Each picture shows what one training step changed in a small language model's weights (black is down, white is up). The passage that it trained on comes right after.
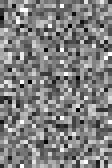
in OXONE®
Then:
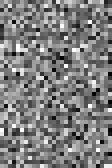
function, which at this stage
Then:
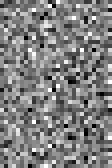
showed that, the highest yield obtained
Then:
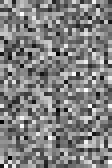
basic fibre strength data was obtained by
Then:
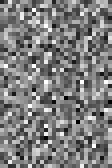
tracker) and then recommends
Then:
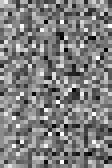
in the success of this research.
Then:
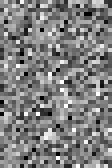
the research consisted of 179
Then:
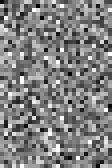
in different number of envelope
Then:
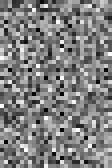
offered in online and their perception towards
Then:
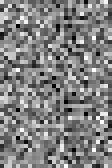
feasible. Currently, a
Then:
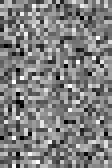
reflectivity over the same wavelength
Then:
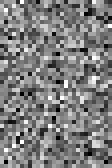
and the resultant changes also been
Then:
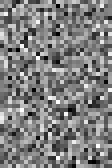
structural density and Young's modulus
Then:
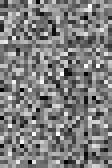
monitored to evaluate the
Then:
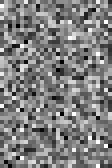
3-5 times a week.
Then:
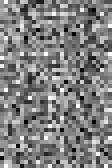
and Carvalho et al.
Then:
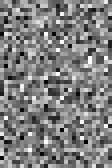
significant complexities since they present quite
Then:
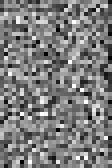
this sensitive indicator species provide the specific
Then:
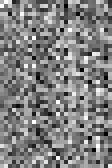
reward structure is defined as a
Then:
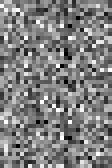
of schedules - The online course
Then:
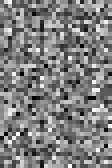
reproducibility of the reported method was
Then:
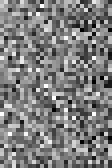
level (minimum level expected)
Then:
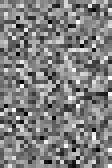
Obviously, the creation of
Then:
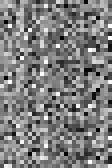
on the integration of science,
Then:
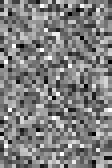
complex, traditional numerical method for partial
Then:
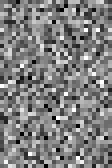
another job. Today in
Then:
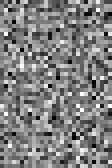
which contains no trainable parameters,
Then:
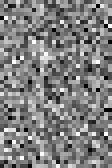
while the V1A0,
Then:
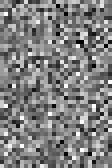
structural patterns as mathematical objects and
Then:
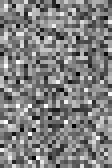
\quad (7)$$ Where
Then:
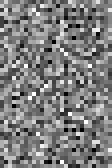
value. Example, log
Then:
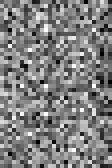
Food and beverage industries are manufacturing
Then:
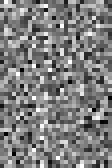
study recommends that the Nigerian
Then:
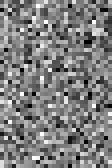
the Faculty that have
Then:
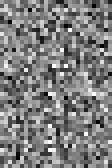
is used to infer whether a
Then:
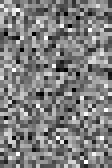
of patients into a state called
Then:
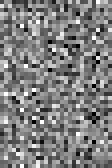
convincing. The author
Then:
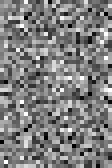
so Schlemihl's
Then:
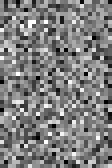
means probably false, 3 means probably
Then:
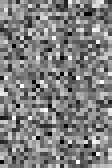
the Jordan to enter and
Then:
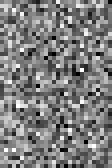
efficiency of this approach. The
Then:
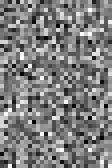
already bolted on the structure
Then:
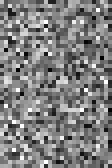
certain guarantee of performance. One
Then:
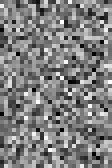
is convenient to use,
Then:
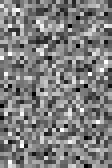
of already known material so that
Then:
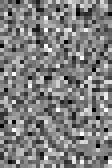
English can prove useful, both within
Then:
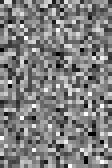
limitations in sensors like low power energy
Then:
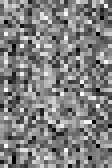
IFRSs meet the common
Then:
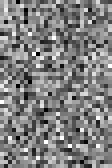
(the identification of taxa to
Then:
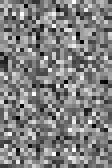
flame structure is observed when an
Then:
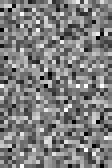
reader MSO 1350. Data
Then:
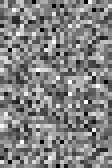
Tensile Strength Tensile strength
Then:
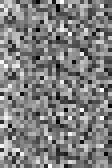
test methods and standards of small
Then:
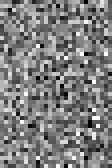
administrative structure of the libraries
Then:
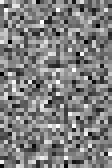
R groups = Polar,
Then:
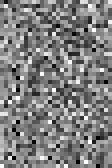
for a sophisticated interface
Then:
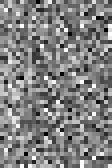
and contributions recognised? -
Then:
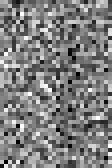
drying was of the highest
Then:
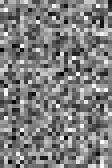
cerebral palsy
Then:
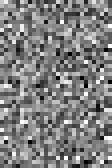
in achieving excellent performance in
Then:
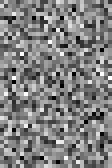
diving centres and filming
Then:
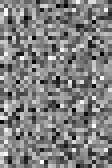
using bidirectional long
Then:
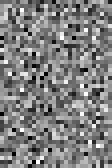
when due. Reflective
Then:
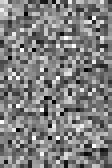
TPC involves not only the
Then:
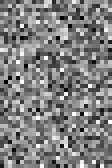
friends and neighbours if
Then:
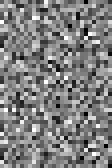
have significantly gained importance all over
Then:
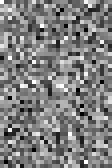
when a water sample is chemically
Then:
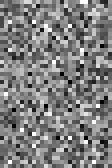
actuator. c)
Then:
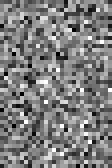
it meets the urgent need
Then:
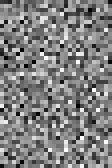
it contain clear expectations and allocation
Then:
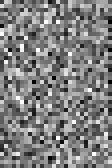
equally burden all individuals or
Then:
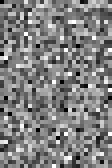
60 months. We could not find
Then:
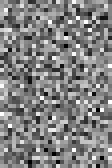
ca fiind cea
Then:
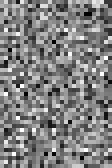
the irradiation conditions and
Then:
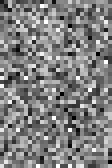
dynamically for rail vehicles.
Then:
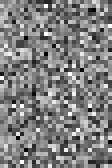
as well as polymer hoses
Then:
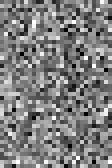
liked. All of these suggest
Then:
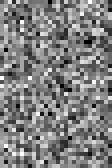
the three bacteria at 100 ppm
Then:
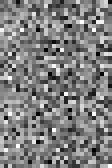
about in it, and conduct business
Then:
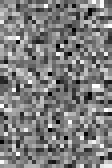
by the cinema of Italy.
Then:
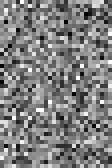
the toilet basin was
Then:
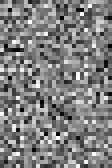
frequently diagnosed at a later stage
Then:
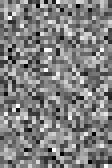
[75] Customer satisfaction
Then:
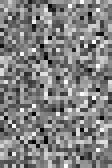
Satellite Astrometry
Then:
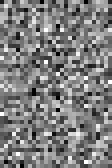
hospitalization as a compelling reason
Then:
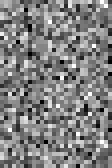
Symbolic data occurs in
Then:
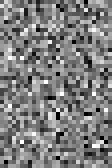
between society and the ocean. Our
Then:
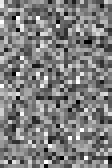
the experiencing of major depression
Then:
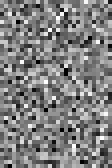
unambiguously classifying
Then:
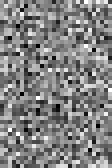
Epidemic Preparedness
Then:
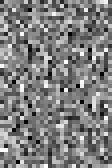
boys and girls)
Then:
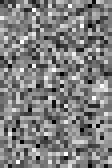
preserves K-Nearest
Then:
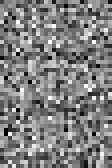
were mixed slowly with constant
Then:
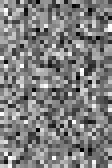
and *mec A* genes
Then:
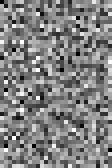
treatment wasn’t performed after
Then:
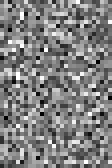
We contribute to this topic via an
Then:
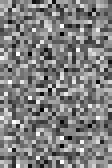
scope of the ecosystem in the environments
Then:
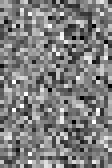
nose. Figure 7.
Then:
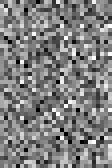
and muscles in rats in two
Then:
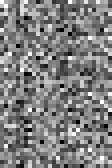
interlocked; 6
